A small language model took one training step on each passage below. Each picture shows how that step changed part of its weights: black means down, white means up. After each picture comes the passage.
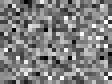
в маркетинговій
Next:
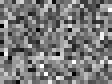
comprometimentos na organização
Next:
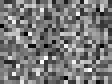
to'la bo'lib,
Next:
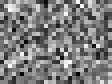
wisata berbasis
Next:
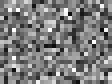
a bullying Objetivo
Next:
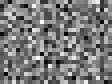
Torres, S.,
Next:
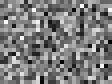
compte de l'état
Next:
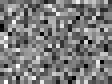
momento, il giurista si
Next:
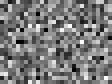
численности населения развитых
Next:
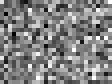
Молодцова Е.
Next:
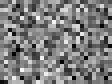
do rei Tritão.
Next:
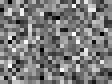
integratsiyasi o'quv
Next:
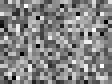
dat gebied. Als
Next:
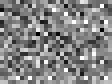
más que ofrecer un
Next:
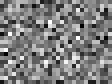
dogmática dote de
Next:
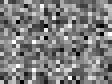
quyosh energiyasidan
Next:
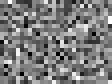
відображала прагнення
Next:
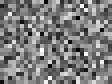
demographic characteristics
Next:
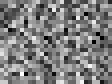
je bil rojen v
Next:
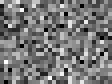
konservatsiya qilish uchun boshqa
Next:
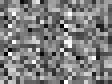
Professor Khakimov
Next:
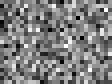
tenaga pendidik harus
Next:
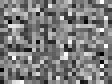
bir paytda, xalqaro
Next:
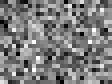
дисциплін. У
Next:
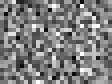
приймати їжу та
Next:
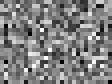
фикр қилишни
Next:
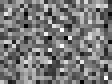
contribuir com a praxe
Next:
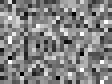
attributivo del predetto
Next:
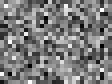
redaktori, keyingi
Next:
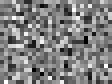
син Јована;
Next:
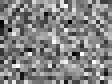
además esa información se
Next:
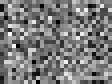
samaradorlikka bevosita
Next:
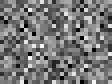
the foundations of the
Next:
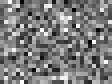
Difference / ed.
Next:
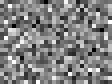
1. Văideanu
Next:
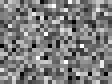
Terra, Ciências
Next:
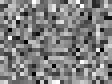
A indústria
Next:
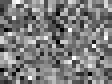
kapital, passivlar,
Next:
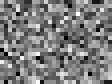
болалар кўпроқ
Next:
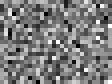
de la fe, pero vivo
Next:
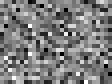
izləmək və
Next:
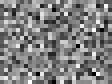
Datenwürfels aus
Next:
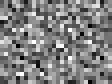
м. При скоростях
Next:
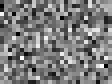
es el trato libre e
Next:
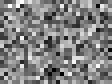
d'apporter la
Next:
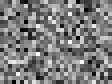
комплексов организаций высшего
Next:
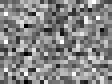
auf Lebensmittelverpackungen
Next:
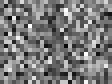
namuna olinib,
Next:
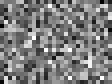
fazla farklı unsurun
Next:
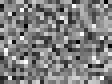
executivas de RSE e
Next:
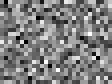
Research Focus International Scientific
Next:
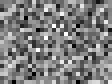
quinto poder". *Revista
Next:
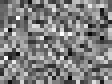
seguras sobre as organizações
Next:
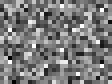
tizimi tarkibiga
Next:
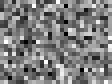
una evaluación previa a la
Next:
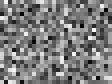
e jovens, para que
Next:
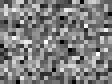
g'oyalari, shakllarini
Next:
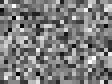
Martínez et al⁵
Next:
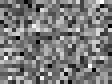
і книг, але в
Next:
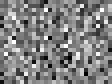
comprehensive understanding
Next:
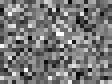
ijtimoiy ekologiya esa,
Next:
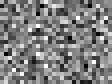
конфліктності й психологічна
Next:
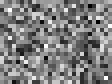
Gerais está ancorado em
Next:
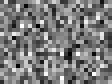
pomoči byti*
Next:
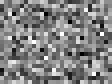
de publicações científicas.
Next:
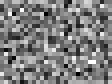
de la comunicación la habilidad
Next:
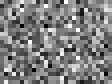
Programa Nónio, a
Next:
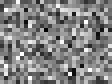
amalga oshirilgan. Energiya
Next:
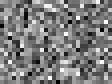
abrir caminho para
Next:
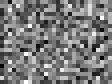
orqali adolatni tushunishimiz
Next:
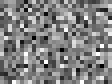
the Integration of
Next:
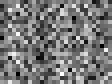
hisobga olgan holda
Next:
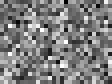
гендерные тенденции:
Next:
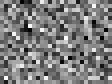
внедрение и использование
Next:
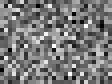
yoki aksincha, asab
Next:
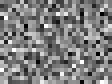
milk quality on processed
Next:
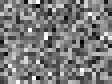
distribuição elétrica on-grid
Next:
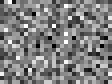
on siis avomereen
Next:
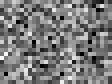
da situação objeto do estudo de
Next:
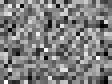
Variable: Belanja
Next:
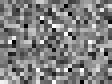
ou soulager les
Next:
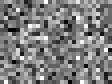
умумий фарқ,
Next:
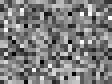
degan poetik nomini
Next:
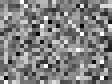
form of selection of
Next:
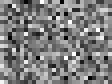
в галузі STEM
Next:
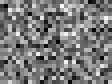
ortishi hisobga olingan
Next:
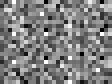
J.; FERREIRA
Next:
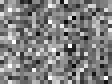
Saúde, 2019. Disponível em:
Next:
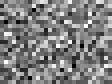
فطرت سے
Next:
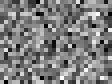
S-фази, що і
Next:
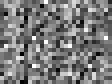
umumiy turli omillar bilan
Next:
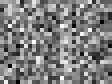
Keywords: melon
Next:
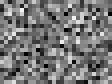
bunda o'qituvchi
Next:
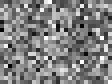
centro escolar, com idades
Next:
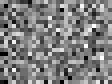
позволило выявить
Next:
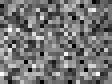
xarakterga egaligi
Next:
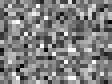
onttrekking plaats
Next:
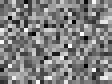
теории информации,
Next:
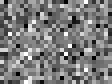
donolik va nazoratni
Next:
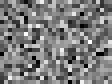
виявлено фрагмент
